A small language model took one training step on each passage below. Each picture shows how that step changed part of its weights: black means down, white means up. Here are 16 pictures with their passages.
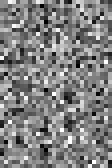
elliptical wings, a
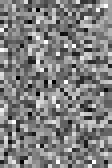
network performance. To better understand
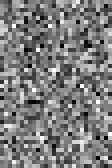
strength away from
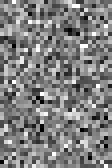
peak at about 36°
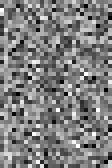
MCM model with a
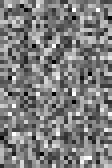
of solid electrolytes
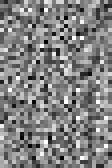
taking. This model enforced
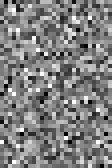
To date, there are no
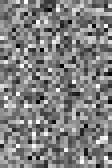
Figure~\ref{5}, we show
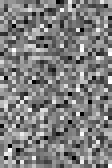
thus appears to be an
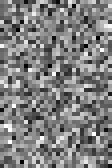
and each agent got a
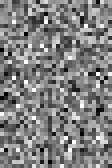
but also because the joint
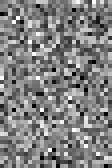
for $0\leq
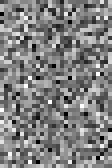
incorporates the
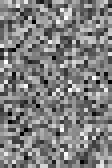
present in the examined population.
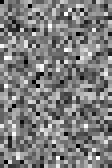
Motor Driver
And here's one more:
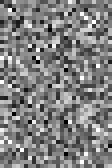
noise situations as in
